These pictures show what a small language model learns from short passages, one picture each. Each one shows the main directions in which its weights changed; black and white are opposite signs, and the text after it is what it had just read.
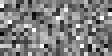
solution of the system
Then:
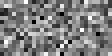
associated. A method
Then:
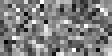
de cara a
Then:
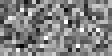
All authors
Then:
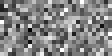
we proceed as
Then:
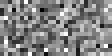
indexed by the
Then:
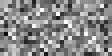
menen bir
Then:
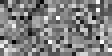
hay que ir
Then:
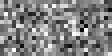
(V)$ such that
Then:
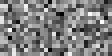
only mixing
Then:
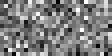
research on digital
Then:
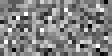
$A \colon
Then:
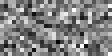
generation} is
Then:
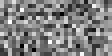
In our system 30
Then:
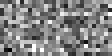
of the word
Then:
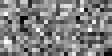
the individual."
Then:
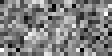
time, such as
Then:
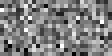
Induced by
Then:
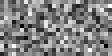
y, dado que
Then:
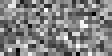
to combining
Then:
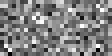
effects to human
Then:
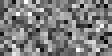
bu davrda
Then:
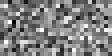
Time Do
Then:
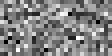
to the target
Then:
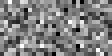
the $\beta =
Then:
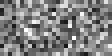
of agricultural
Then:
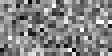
at local level,
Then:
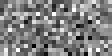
one of the most
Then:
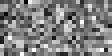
points of an algebraic
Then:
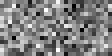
consider finite composition
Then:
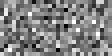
Ukraine 1
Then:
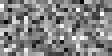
functional quality and
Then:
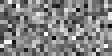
have the same index
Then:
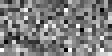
the independent
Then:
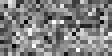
choose a small
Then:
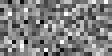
the unique solution
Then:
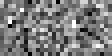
We say that such
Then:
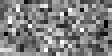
alcance a
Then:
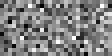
One of the
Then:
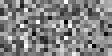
the restriction
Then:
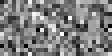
design and implementation of
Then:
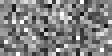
exists a conformal
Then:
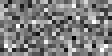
difference in our
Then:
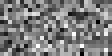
to the family
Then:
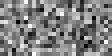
genres. This
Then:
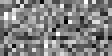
generating function of
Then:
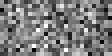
in its most general
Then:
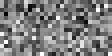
. Shunday
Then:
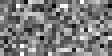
as interoperability,
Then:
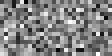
monotonic on
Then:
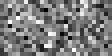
an unknown
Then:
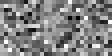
integración y las
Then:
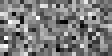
Malaria in
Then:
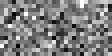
{\sc Proof.}
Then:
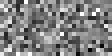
Elimination of
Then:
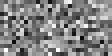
a CI is the
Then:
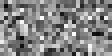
for every above Lie
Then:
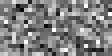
of communal
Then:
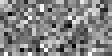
gerir sua
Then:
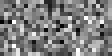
be an easy
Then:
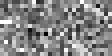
greater deformation
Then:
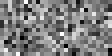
the whole structure
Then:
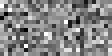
This eliminates
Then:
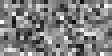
de sistemas
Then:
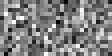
the map \[
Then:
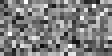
of numerous
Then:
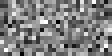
a well-defined
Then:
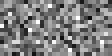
two of them share
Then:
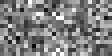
communication but
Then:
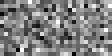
it according
